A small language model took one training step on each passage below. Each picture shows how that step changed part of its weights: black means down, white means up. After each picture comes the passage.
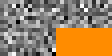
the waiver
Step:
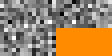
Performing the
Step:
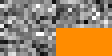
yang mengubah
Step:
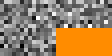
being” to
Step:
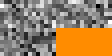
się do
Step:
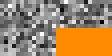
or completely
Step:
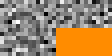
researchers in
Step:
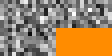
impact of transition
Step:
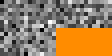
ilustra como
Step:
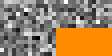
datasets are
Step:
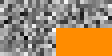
that take the
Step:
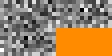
for both the
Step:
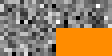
if there is no
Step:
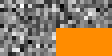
o que se
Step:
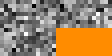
va ularning
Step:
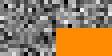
do SUS**,
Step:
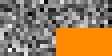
Then by
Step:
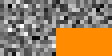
akan didapat
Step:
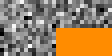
muestras en
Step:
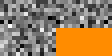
fig 4,
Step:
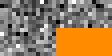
la luz de
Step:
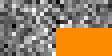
etish va
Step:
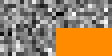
process of teaching
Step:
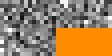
to use during the
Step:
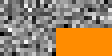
the course
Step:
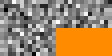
les contours des
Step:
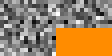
operative in
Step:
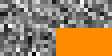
at least d
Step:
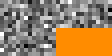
public, such
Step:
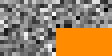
between biological activity
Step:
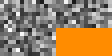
meaning and
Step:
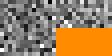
treatment which consisted
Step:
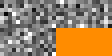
Industry 1
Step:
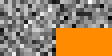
flower availability
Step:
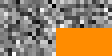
combination of different
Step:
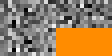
having an
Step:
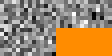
some challenges,
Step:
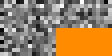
say that the
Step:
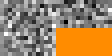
described in the following
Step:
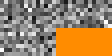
the state of
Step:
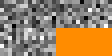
is often perceived
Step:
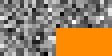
high cost.
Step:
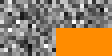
modified with
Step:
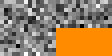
were studied on
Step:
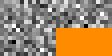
detection, limit
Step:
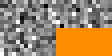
not allow any
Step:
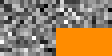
a role in
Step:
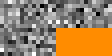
выше в
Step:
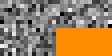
Criar uma
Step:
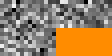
and S.
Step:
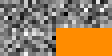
to the literature
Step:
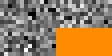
an denen
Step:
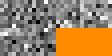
α_0 of
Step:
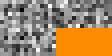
Volume 12,
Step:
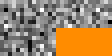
mm per year
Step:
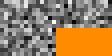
se aprecia
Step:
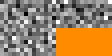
examples where the
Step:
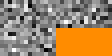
tests The
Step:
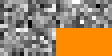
estudiar los
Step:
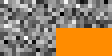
data and models used
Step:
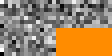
mais distantes dos
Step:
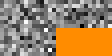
investigated; The
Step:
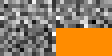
capital structure uses
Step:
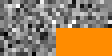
liegen die
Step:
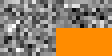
energy generated from
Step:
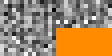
English teachers,
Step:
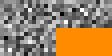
both models were
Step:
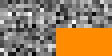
robust to
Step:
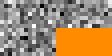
от её
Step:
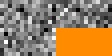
On Figure 2
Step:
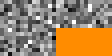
Professor, International
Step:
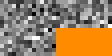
tashkil etish
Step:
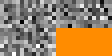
this study is the
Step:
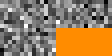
suffer from
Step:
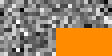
001 reflection
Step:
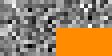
era, the
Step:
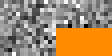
obtained by different methods
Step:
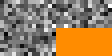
doença em
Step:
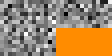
how the participants
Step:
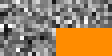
The least
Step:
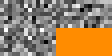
the issue at
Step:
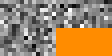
between the development
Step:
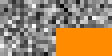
be well presented by
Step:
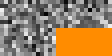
in the life of
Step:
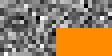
was eine
